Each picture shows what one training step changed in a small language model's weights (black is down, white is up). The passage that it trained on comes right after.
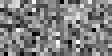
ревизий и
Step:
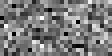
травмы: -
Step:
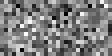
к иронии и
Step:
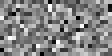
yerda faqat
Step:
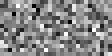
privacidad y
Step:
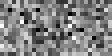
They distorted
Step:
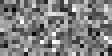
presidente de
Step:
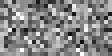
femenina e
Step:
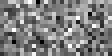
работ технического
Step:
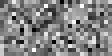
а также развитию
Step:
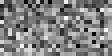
planteó la
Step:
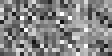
metodlari alohida
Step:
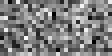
чиқариш ва
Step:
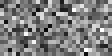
conclusión, el
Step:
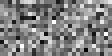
що ринок
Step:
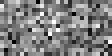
de uso, de
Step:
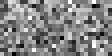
و طول
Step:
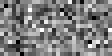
Nach Dittmer
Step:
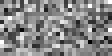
yuqori darajasi
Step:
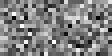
летальность в
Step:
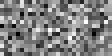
importante, pois
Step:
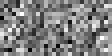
direttamente con
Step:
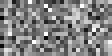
опис методології
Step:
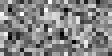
Jorna, y
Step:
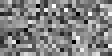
demonstrada na
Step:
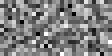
Ortiz de
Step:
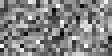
Raqamli iqtisodiyot
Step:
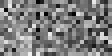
trabalhos de
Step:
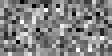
Ahora bien,
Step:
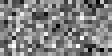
и создание
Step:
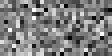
semantik va
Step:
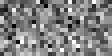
hier einen
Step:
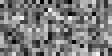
detectar los
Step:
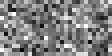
tashkiliy modeli sifatida
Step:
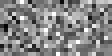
о взаимном
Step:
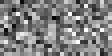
la problemática
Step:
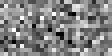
tamaño en
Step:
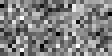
Indonesia from
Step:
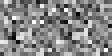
apontada por
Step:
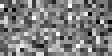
по снижению
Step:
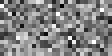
language and in a
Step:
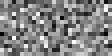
Daher ist auch
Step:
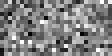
talabalar bilimdan
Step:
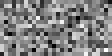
propiciar uma
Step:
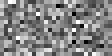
edita seus
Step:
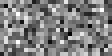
a valențelor
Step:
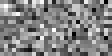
Tabak, H.
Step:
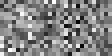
ishlab chiqarish va
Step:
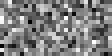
O indicador para
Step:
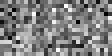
du cadre
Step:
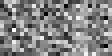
agentligi –
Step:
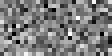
eaux usées
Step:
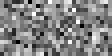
de la police
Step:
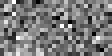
the above
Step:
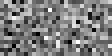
спинке и
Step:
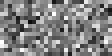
Бунда: y
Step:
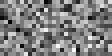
va shundan
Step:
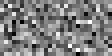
a revisão
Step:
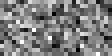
hamda innovatsiyalarni
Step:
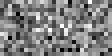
El Oro,
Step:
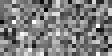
en een van de
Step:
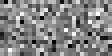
Вони дають
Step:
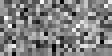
muqobillashtirish va
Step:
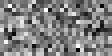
a defensoria que
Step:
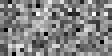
от ширины
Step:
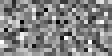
yanada qulay
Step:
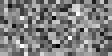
erheen als
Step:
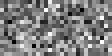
identifican a las
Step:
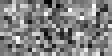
en van welke
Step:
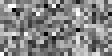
xususiyatlari tahlil
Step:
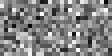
corresponden al
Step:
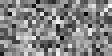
analisados a partir
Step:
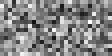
davolash usuli
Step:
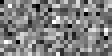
lento, pois
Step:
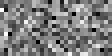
químico o
